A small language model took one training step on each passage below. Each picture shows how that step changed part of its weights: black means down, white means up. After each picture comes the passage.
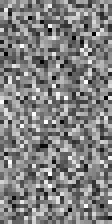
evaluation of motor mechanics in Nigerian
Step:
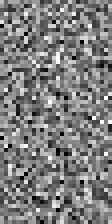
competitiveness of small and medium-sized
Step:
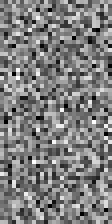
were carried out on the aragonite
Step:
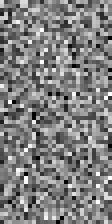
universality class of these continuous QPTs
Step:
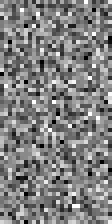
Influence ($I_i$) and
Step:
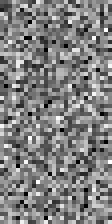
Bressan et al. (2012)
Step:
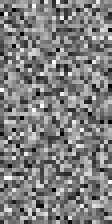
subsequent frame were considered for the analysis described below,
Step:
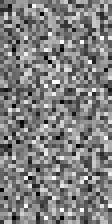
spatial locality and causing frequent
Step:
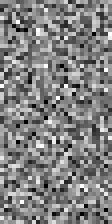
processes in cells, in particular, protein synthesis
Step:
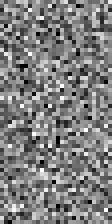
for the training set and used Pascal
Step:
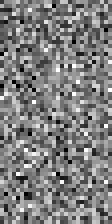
-tests and chi-square
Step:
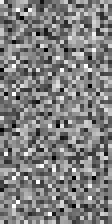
been shifted from “doing nothing”
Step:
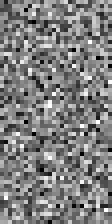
solid lines, color-coded correspondingly,
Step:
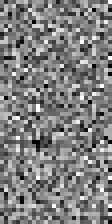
by the Ethical Committee of
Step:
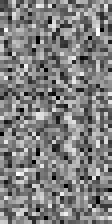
(119 responses) 6.3 Conclusions
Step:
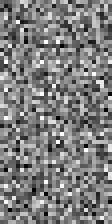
f\"ur Experimentalphysik,
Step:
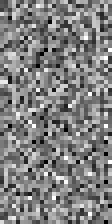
(b,d) are recovered from reflection
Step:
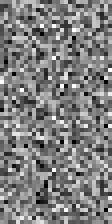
relationship between the degree of satisfaction of academic activities and
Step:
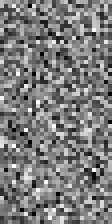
carbon dioxide as well as the carbon
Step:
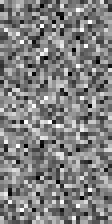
intellectual endeavours are in
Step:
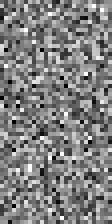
ones. Then the last bit refers to
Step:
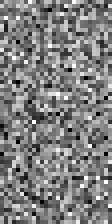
frequency of traffic accidents, and accident
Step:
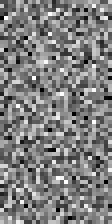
even M S Thus the had in of that of
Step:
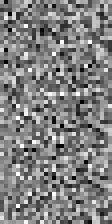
an important role in indoor environmental conditions and
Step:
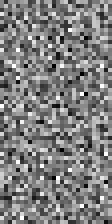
that they were chosen to live in
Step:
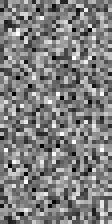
suggested that PBHs can be highly
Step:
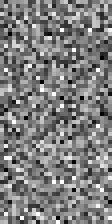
that the first $l$ spatial coordinates are infinite
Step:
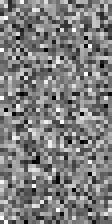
scalar and pseudoscalar mesons spectrum
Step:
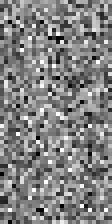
problem as it is almost impossible to tell
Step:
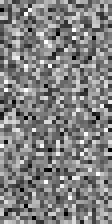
leaf using SHA-256, and
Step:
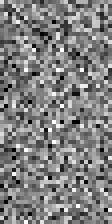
urban communities with high intensity of movement. Along
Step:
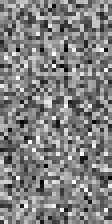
on Nigerian society’ cultural values and social
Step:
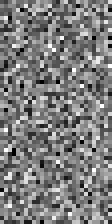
Ethics and security The research has followed the
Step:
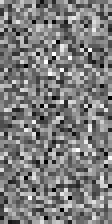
academic behavior of student is high, there is significance
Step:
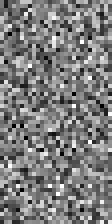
substitutes it with the orthogonal angle. We
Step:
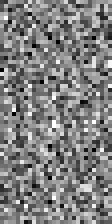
Knapen \& van der Kruit
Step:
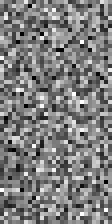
visualization, drafting the original
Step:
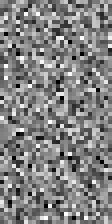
more mathematical precision by defining a discrete stochastic process model
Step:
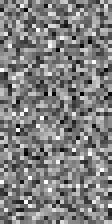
informing as a process dependent in no small part
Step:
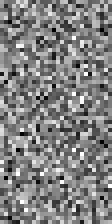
public. The present Special Issue
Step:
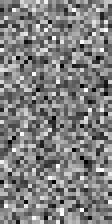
``Optimal matrix-filter
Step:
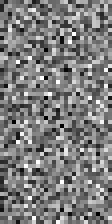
of this is its adaptation of the Xbox
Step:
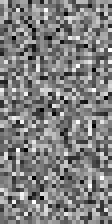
applications in both directions. Given that each
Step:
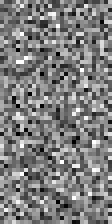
the STING-IRF3 axis
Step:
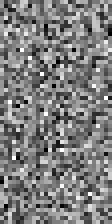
target over a larger range of $y$ since
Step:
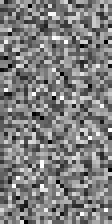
the first 4 decades of life, and the
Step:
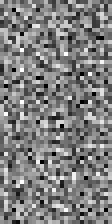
becomes easier to keep track of scientific
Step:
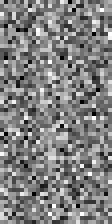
as required for diphthong synthesis.
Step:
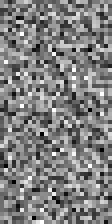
our considerations because we eliminate it away by
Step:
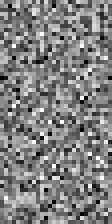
pulses lying on the envelope (the
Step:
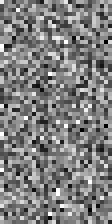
failures of life, lack of symptoms of
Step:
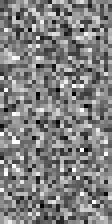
also significantly reduced to 8.24/12 indicating
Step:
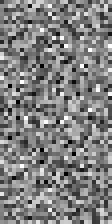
2.10. Statistical analysis The
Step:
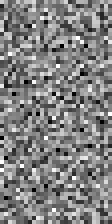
effects. We apply, for the first time,
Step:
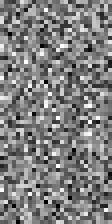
way that its equatorial perimeter
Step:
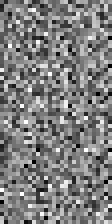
of lime. These results suggest that the effects
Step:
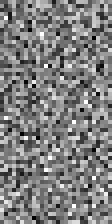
SK order sorting filter,
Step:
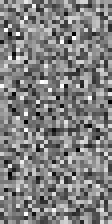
away from the sector. While this dynamic explains
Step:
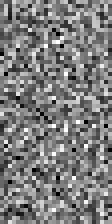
bacteria, the growth response of
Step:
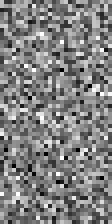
all post-treatment *P.
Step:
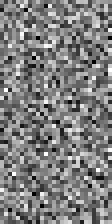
in the numerical simulations. In order to test the
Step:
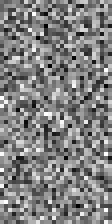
refractory organic compounds, which leads
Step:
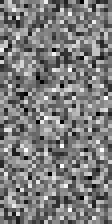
prime numbers $p$ and $q$
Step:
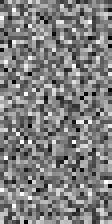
Vera C. Rubin Observatory,
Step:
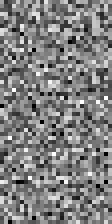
temperature control, the modification involves with
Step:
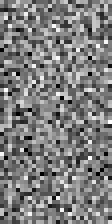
less singular also remains valid, and it is again
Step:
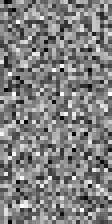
one again enters the homogeneous chirally
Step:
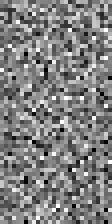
license (in case of public
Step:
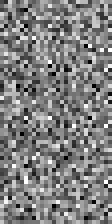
and θ . The GA-PID
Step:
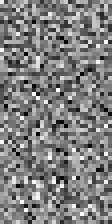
their use in frequency conversion of ultrashort
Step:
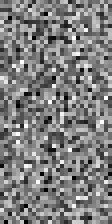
sudden and unpredictable
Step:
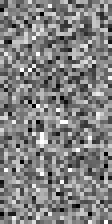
is carefully assessed at 3 months. Mixed
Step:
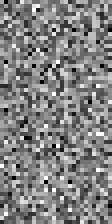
spin Hall effect [10] and
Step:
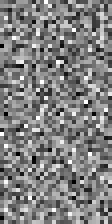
restored foliage does not appear to
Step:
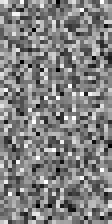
piezoelectric responses were generally consistent across
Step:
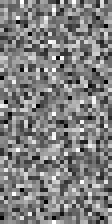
the contribution from contact interaction diagrams. Sec.
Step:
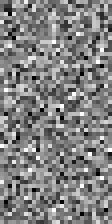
stable on the dense network whose connectivity
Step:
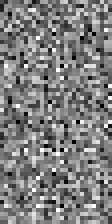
of the Government of New Zealand,
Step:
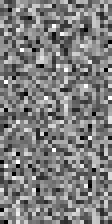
sign of 176 and was able to get the
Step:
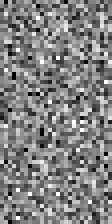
will fossilize learners' errors and even
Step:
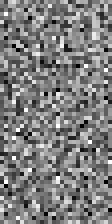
applied voltage, *V*, that follows a
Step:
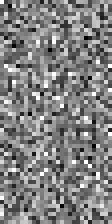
advanced algorithms, DCZNMaker
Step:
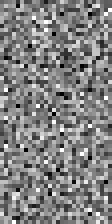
signature to detect in directional detectors is the average
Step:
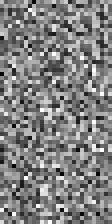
he feels is actually or produce a
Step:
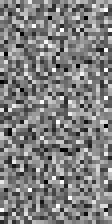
reflects that cultural or religious associations that may have
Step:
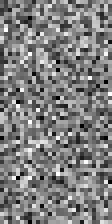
settlements 2. Conceptual model for
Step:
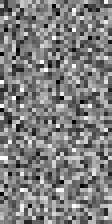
following a Bernoulli distribution with parameter
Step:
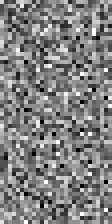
worked before us – and therefore,
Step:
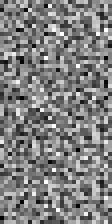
in the preceding chapters, the
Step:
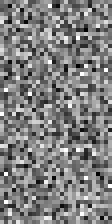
class. - 2015, Unacademy,
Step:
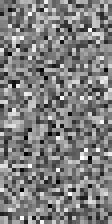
perturbation is applied. However, the rod used
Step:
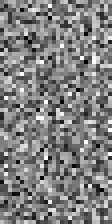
IPv6 packets through the existing
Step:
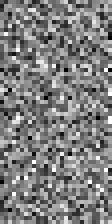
of genetically superior boars in the artificial
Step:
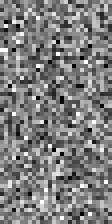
may be a more reliable treatment than decompression
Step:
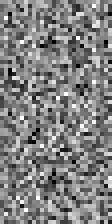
Innovations in Medical Research*, 2025;
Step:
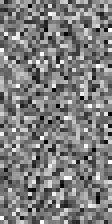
the solid (0.55 g.) collected.
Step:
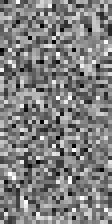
$\phi_i$ angle. The
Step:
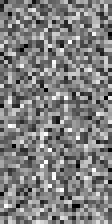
of the magnetism modulation caused by
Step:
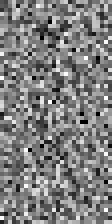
(1.9). Let us show that it
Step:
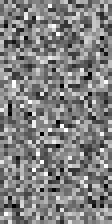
when feedback signals are weak, delayed, or
